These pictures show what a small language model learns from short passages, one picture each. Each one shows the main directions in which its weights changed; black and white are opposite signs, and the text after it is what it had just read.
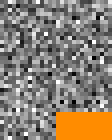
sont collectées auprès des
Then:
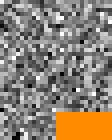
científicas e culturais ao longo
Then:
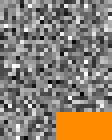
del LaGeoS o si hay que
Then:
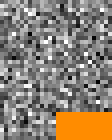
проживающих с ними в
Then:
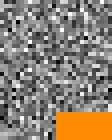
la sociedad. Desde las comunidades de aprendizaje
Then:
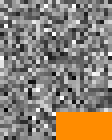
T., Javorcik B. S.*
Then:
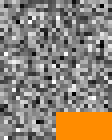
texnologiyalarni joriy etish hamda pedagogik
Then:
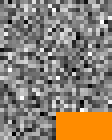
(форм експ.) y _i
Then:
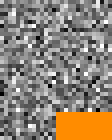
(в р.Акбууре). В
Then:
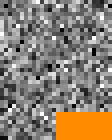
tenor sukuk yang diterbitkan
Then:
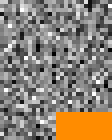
errada duma partícula
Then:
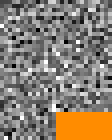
Poyostona guzarida rus va
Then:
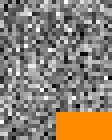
питань земельних
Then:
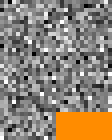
of indicators for the correct
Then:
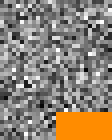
disabilities, sexual education in
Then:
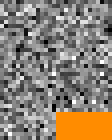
Математик физика
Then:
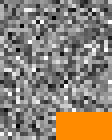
романтикой и положением
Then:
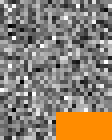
жаліла за дощами, за
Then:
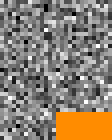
bilib olishga qiziqish
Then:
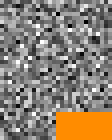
existants. Certes, elle reste
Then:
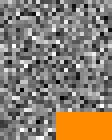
turgan "uzilish"larni bir oz
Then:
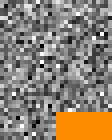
indiait jelölni az
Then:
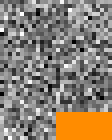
его, по-видимому,
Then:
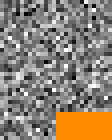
del *Erkowitz* cuando
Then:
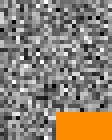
va *father* so'zlariga
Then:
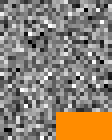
ecco che improvvisamente
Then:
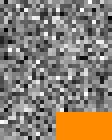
narra la motivación, el planteamiento del
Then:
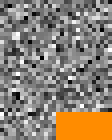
de ensino, pode gerar uma possível
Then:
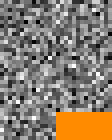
bog'liqdir. Shu munosabat
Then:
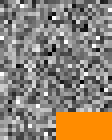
un pasado premoderno. La
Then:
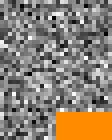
under yderligere faser med
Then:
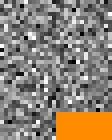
Rossica seu stirpium
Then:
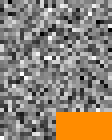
ehtiyojlariga moslashtirilgan
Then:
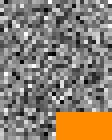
humana, da música, dos
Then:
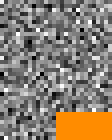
orasida olimlar turmush tarzini
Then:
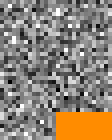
a APA-TO, foi fundada
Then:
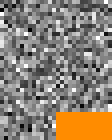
крупных производственных
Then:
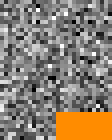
un planteamiento de la investigación que se
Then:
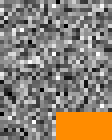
autón ``` 1 function
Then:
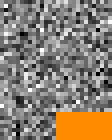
-mis idi (-ishi)
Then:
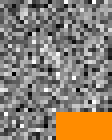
stări, fenomene pe care
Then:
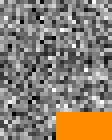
y dudosa en este estilo en
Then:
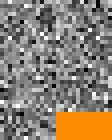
obligan a depositar sus
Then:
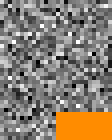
investigar sobre la naturaleza de los
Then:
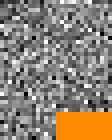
formation. The study examines
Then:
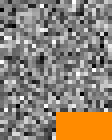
risk factor for spirometric
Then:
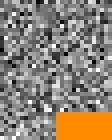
yaitu penelitian yang berfokus pada
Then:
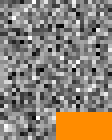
promovidas através de plenárias
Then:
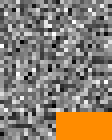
جو مجھ سے
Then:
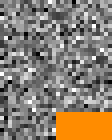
Пурас Ю.В.,
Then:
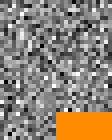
F. O. – pedagogika fanlari doktori
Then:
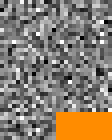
a palavra *Mangá* não
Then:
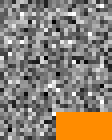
microklimaat en het
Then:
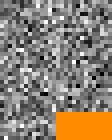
speeds in this species were
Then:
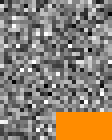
bu birikmalarning o‘zgarish
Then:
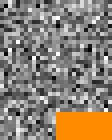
alguém se importa se o
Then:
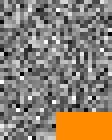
de investigación sobre personas con TEA
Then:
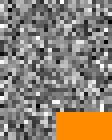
jenis kelamin laki-laki;
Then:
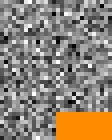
as crianças não apenas cantam e
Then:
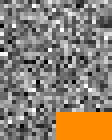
competente, esto indica que la
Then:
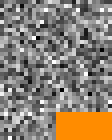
Interdisciplinary Studies
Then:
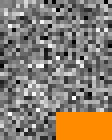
amalga oshirish chora-tadbirlari
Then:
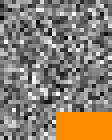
i słownictwa —
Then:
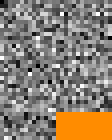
выращивание и изучение
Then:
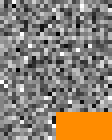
келажакда жазони
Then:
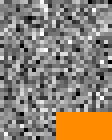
va undan past. Bu esa matndan
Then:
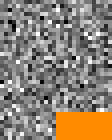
Україна, яка перебуває у
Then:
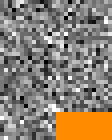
seinen Patienten hatte der
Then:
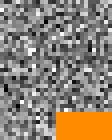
Anahtar Kelimeler: Özbek
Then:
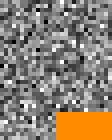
sería subdiagnosticado el
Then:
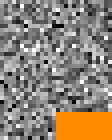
in the sector. The review of existing
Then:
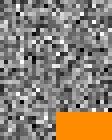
as attribution at the wrong
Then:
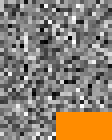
12 km² à La Réunion,
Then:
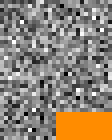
of the species (photo by
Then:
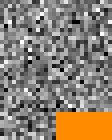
De altfel, art.94
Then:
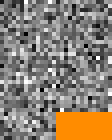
центра масс и исполнение
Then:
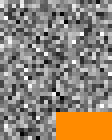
regulatórios para atrair
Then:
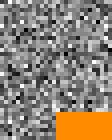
документів із фондів
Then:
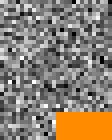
Resort. Besarnya pengaruh yang
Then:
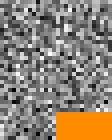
Trata-se de uma revisão de
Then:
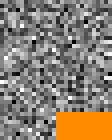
мышление младших
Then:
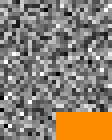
xizmat qiladi. Shu bilan
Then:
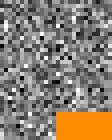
onasidan ko‘rmagan
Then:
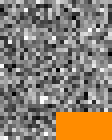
мазмунни ифодалаб
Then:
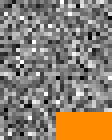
laporan Operasi di Rumah
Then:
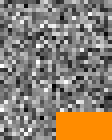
выбора между традиционными и
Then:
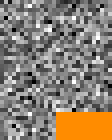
Yogyakarta: UIN Sunan
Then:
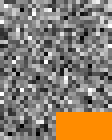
cotidiano, auxiliando em
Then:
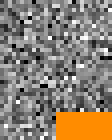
оширишнинг самарали
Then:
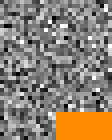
Ciudad Bolívar
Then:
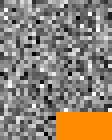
juda zaif bo'lishi mumkin.
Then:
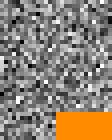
la fe en el más santo de los
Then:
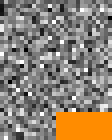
простых людей. Образ
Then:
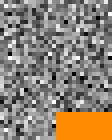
nestes municípios, como
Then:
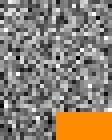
per tipo di composto, troviamo
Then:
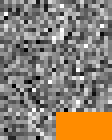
che odio fare, ma necessaria.
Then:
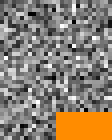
termina conociendo la teoría y
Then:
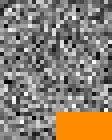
de l'utiliser. C'est
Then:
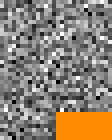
muhabbatga ,shavqat va
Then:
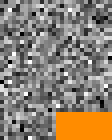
doğadan elde edilen basit,
